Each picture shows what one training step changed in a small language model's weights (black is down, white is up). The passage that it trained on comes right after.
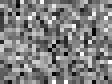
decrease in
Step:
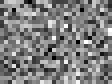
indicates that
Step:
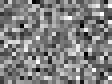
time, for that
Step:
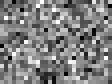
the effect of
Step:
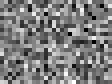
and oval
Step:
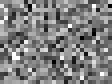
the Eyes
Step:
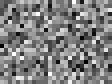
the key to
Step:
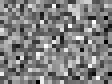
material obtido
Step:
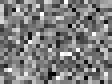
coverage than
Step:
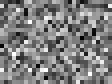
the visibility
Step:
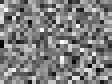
Ligation and
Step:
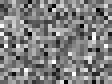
variety of
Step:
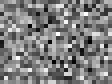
provides for the
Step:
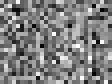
bu aks
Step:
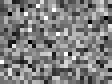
suspect that
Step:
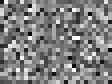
complication of
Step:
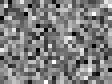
ular bilan
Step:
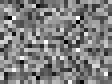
de contração
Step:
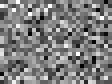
the prevalence
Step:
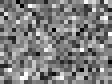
production cost
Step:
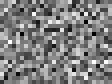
regarding the
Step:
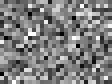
the norm.
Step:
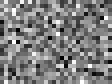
В ходе
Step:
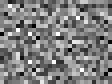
a intenção
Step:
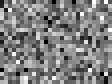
is proposed
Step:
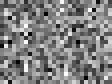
concentrations and
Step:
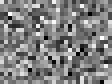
between H-5
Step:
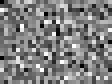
may be highly
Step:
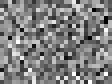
structures are
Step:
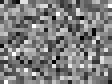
the evidence
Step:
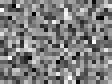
terms of the
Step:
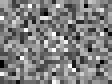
are combined
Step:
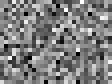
portion of
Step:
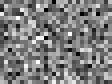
and Reuse
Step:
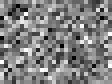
involve the
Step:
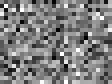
noted that there
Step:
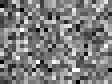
stage in
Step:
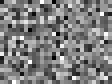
Bunda bir
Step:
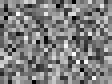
and treat
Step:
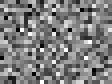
creating new
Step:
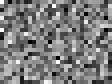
seguro e
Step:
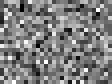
show zone information
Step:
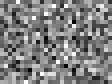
and free from
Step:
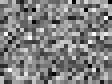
causing a
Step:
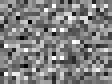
As living
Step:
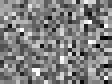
7. Ria
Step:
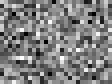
What is
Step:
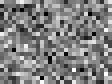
result is significant for
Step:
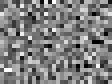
des PME
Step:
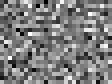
producer of
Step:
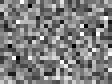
first work.
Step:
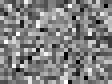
estão em
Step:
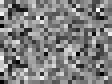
of all the
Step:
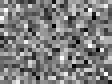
to investigate
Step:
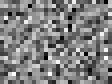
each side.
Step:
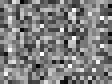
con pasos
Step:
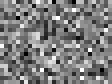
to humans
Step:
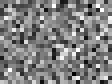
G , there is
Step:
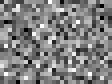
Growth of
